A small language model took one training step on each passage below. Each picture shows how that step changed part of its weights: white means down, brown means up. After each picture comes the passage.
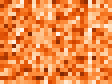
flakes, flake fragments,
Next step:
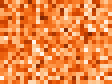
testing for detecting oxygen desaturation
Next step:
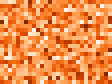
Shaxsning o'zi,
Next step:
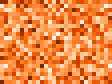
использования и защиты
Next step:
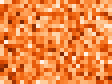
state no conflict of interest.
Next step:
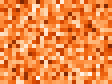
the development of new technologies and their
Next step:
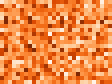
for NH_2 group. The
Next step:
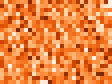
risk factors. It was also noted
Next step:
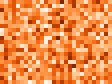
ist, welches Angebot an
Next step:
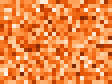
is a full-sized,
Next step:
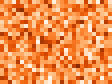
Kurulan Bağın
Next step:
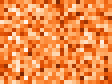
from traditional Land-use Planning
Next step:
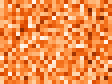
asas manfaat dapat
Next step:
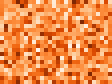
«Temporal Interface»)
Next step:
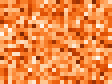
matter, the long-term effect of
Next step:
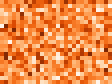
multipath interference, and ability
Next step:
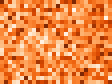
ta'sirini gipoksiya
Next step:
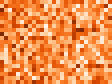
so that there is no reason for teachers
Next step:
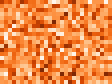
of nutrients especially nitrates
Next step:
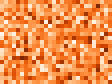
tinim davri hisoblanadi.
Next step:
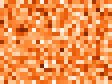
zamonda bo'lib
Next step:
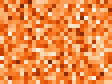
factoren, en dus niet
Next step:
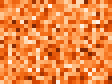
J., & Williams,
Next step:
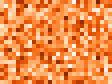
Китай. Причины
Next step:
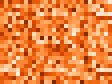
obesity is the deposition of
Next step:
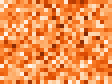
en estas actividades me hace
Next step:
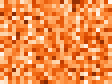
çıkıyor. Ya
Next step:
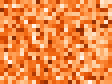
insurance companies Conclusion As the
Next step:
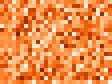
axloqiy tarbiyasiga
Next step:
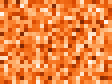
the cortical layer of the eye
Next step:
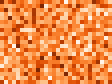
uma possibilidade jurídica da
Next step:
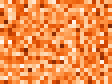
nm against a reagent
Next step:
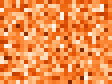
Unidades de Enfermaria,
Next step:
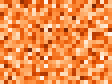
миру персонажей.
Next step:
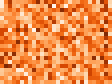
voor de praktijk "
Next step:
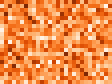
significant differences in the acceptability levels of
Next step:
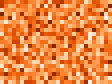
the network and three laptops
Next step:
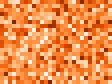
jarayonlarda ishlatishga tayyor
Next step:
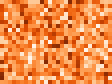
exemplo mais significativo e
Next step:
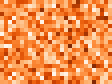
sektorlar bo'yicha
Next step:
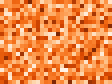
2015). The process was usually conducted through
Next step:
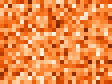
GB: investigation, writing
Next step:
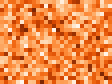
o'tkazish orqali ularni
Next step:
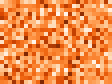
in job responsibilities 2.90
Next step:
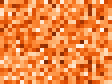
backed by funding.
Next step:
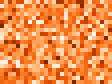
modeling speech therapy sessions,
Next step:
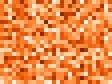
las instalaciones. Existe una
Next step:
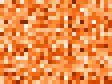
(IÕK) ja
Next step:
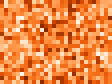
and the memories. In
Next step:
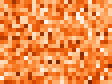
facilitate the integration and the learning process
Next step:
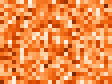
in the OHEJP
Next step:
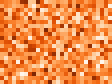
many studies as an alternative approach to help
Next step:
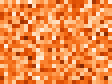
legislação, na administração
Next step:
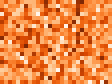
known to have much lower pH values in
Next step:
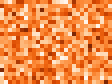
esa o'z navbatida
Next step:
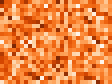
a high current during specific periods,
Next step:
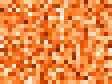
redus la L.4, care
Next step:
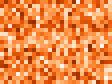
в Интернете// PC
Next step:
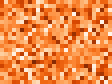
kiyimi, bosh
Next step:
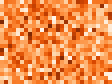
bila remaja tidak mampu
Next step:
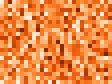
the Pakistan because before the
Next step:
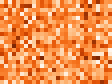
a implementação de novos componentes
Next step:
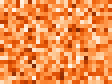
tjetër. Pra,
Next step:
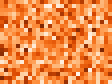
the age advances, incidence of
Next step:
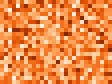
potentially leading to bleeding and
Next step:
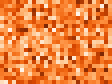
o'g'li Shavkat
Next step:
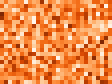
cidadã, este mapeamento
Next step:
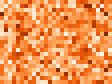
ушбу майдон
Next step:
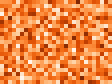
of family-owned businesses.
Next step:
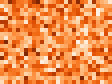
identity and experiences with my teachers
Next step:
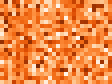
без резко выраженных
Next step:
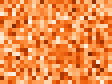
have evaluated its effect against malaria.
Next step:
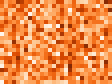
only my original work towards the
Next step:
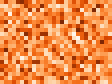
з часом може
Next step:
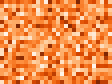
of Statistics and Data Science, University
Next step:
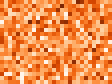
Guidelines for the management of lower
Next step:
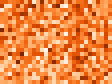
índices sintéticos
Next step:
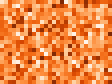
SAE Endemicity
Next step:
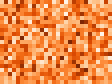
şimdiki özel
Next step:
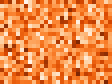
at the VII World Water
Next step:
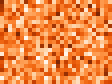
Sahibi Annelerin
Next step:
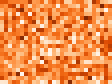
explicitly capture systematic temporal
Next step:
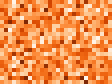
ташкил этилмаган
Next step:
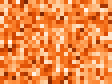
in the range of 10 ppb to
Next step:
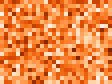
can customize. Fig. 8
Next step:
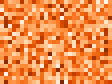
of Land-Use planning
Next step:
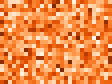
de votos de eleitores
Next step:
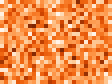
mots clés - Article -
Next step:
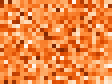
height and 3 cm width.
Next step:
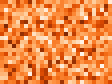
que estejam executando o
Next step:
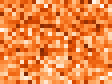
both qns-3 CFA
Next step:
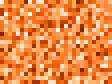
to ascertain the occurrence of
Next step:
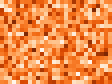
без изменений [10].
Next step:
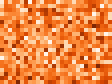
porque representa más del 60% de
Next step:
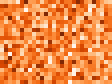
the best element of each meaning of
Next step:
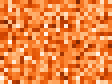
of the walls of the
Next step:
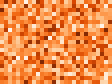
It is proceeded to determine the
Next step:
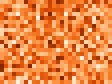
directly transforming method of generating the
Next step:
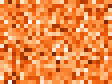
toe 1/2 Angula
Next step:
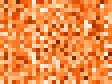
modern science* 3.6
